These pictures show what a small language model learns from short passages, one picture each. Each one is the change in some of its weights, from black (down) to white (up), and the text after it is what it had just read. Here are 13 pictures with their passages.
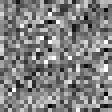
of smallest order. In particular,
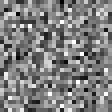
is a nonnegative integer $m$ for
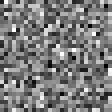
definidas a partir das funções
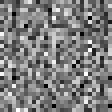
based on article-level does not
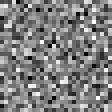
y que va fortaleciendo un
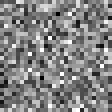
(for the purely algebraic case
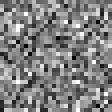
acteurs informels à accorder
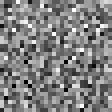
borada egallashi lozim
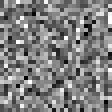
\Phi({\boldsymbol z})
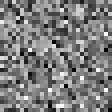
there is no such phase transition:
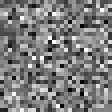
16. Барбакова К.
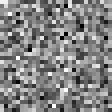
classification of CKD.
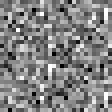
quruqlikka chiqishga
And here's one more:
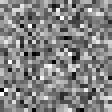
In this procedure, the purpose
